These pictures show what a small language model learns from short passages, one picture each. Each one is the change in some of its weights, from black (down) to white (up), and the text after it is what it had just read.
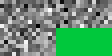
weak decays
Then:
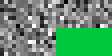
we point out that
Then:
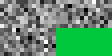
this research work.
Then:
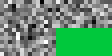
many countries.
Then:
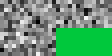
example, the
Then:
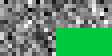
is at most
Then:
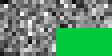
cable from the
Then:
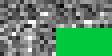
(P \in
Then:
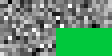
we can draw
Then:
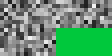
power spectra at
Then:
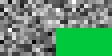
testing of a
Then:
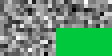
follows: -
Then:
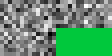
in line with
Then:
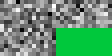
our unit box
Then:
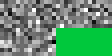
but an interesting
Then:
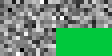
they strive
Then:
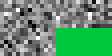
Operations as
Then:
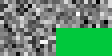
the proposed PI
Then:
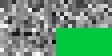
insight into
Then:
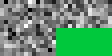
point is at the
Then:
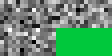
be explained only
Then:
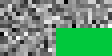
explanation of
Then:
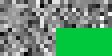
and he called them
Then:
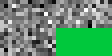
\cdot N
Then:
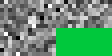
problem is that of
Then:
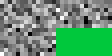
study for detect
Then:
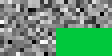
theory, where the
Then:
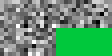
We denote the
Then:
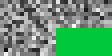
known for $k
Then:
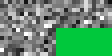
to approach and in
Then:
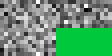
errors for the
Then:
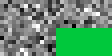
$A$ be
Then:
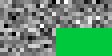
pressure, and
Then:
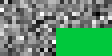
8, appear to
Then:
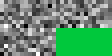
times compared to local
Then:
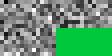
logic to
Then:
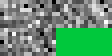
is not the same
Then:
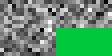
have made the initial
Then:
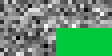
of $G$
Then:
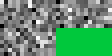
a lot of
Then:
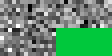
and $\Delta
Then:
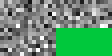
to 1, denoted
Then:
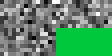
one GMRES
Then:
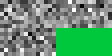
based on random samples
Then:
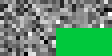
the quality of social
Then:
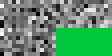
of space environment on
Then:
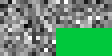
and pressure
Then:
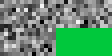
and this point is
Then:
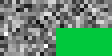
the pump and
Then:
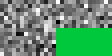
in the range of
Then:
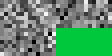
significant when compared with
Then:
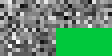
la substance
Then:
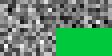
there is a relationship
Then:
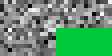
of various algebraic
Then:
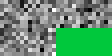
any uncertainties
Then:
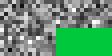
best position of the
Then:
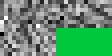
review boards from
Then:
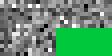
where $\vol
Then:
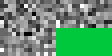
the inset the
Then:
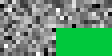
analysis since the
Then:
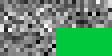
into North
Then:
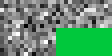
of sight and
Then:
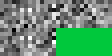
the least and most
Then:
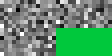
In the special case
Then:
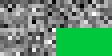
2 – The
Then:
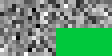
coalgebra on
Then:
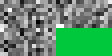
This study has certain
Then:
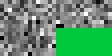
These facts should
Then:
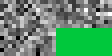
the effect of
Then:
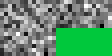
consistent with the
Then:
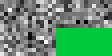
The $\log
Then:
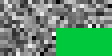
stability with
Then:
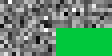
in homotopy
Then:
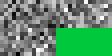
form of profit
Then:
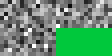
secondary phase
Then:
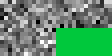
Science Data
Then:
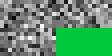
energy, and the
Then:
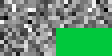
corresponding author.
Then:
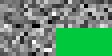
for study report
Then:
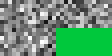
different temperatures in
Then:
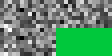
server from a
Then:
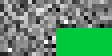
associated to the functional
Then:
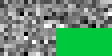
to study the
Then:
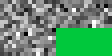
view of the
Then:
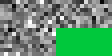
it can be a
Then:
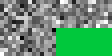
spin asymmetry
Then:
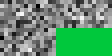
derivation of
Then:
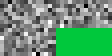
used for network
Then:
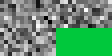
project is supported by
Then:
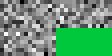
depends on the coupling
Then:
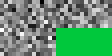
selected case studies.
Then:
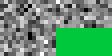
the linear approach,
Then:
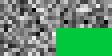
been developed by the
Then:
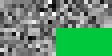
position, are
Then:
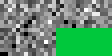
$ has the property
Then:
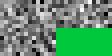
that excess
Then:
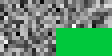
maps of the
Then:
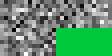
PVC and
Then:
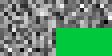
survey were
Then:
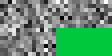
and resolution of
